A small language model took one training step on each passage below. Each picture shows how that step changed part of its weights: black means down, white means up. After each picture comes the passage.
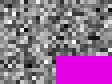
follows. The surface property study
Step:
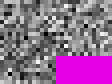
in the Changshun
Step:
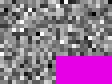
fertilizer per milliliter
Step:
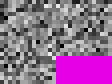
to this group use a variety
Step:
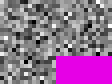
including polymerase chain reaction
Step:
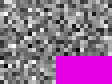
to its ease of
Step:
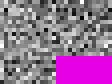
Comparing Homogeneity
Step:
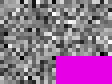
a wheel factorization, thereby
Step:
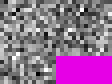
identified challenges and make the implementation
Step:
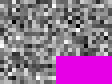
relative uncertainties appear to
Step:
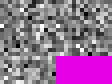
understood as the acceptance of
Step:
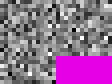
to me to achieve new
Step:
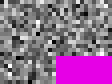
investors is due to the
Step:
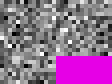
the power block load decreases
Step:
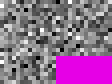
cm depth. Increase
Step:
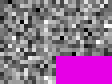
important for the successful application of
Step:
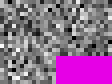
and without AF detection at
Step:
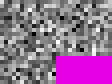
disrupted local services such as
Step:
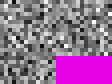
defects in industries is discussed
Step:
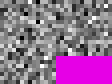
they had heard regarding regional
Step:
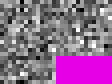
area. It is the biodiversity
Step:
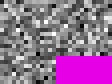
The heat transfer enhancement techniques are
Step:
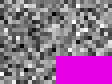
for natural language processing. We
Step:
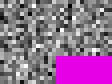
Pakistan is not given its
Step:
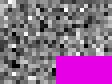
constructed, involving the transformation of
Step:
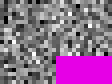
Author SPS designed the
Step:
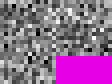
Mombasa port's
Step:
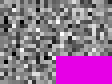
M. Van der
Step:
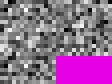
further, the impulse
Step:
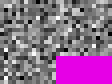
studied. The null hypothesis
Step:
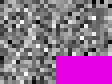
The exact mechanism of the infection
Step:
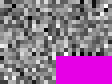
students' comprehension of
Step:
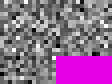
access with users visiting the
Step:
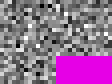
embeddings when used as
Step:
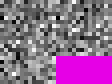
was indicated that combination of mechanical
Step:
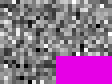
Pondicherry University
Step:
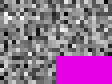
A prospective randomized
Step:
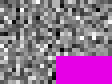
studies. It enables the
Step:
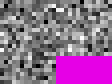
when nodes are moving at higher
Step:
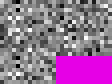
a different status in the
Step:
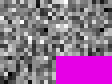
crew list). Performance of
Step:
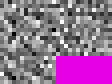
bariatric surgery is
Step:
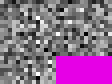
is bounded, the average
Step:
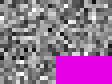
It also evaluates the overall
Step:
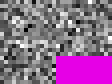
crossed boomerang
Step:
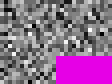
in SPS if funded
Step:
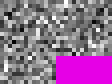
(Found : N,
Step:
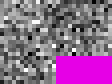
the baby down the
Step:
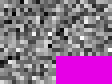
current period. The inverse
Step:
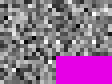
to Markets and Land
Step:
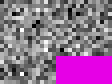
platinum wire
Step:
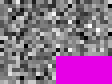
kg/m³. The
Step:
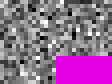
parameter. Red blood cells with
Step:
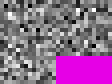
it's one or more of
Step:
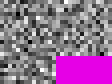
things, the amount of surface
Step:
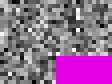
run. If a whole row
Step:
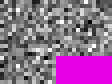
high speed routers².
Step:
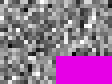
He would have acknowledged
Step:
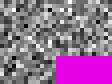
users changed rapidly. More systems
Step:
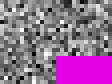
1 unique type of association
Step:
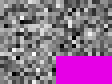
amounts of 3D point
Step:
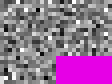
is a semipermeable
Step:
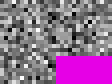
lower cortisol levels
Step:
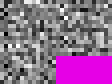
be accompanied by the
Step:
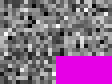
facilities, infrastructure, and the
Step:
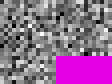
case was confirmed as drug induced
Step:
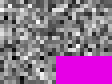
by correlating observations from multiple
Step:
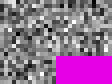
and Africa in general and
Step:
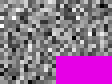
content creators to identify interested
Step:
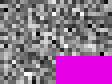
practical application of the latest
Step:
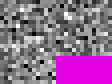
which fever and one or
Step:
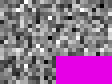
construction industry were conducted, on
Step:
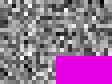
northern one, and
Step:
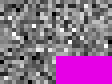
with European Data Spaces,
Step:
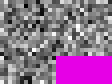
abnormal sexual attraction
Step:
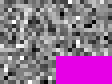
intensive wild-fires
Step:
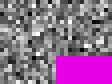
its needs and expectations, higher
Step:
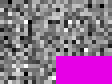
High-Noise Regime
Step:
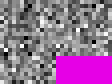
gravitational mass.
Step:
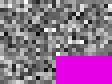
indication. These guidelines also
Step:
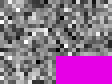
the history of the development of
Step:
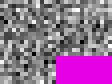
WSNs have been
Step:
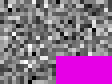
number of topics, including:
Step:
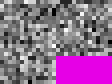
ELIXIR is
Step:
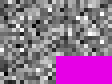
COVID-19 Pandemic and
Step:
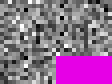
or other disturbances by
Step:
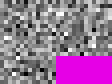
It can be inferred
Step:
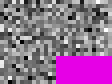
some stabilisation processes which may
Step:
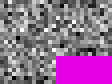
and a constant magnetic moment M
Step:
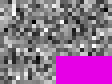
and onshore
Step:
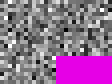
constrained by the need for
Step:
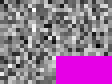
in Section 2, so the
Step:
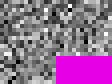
trial began with the
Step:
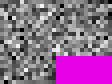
techniques RSA algorithm Secure
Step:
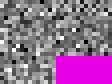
tasks such as material transport,
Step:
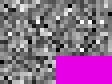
where the broadest spectrum of
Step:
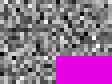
selection was inappropriate
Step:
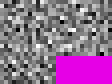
Dhaka, Bangladesh
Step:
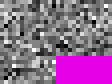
is said to be weak if
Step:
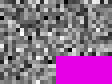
Structured (with focused
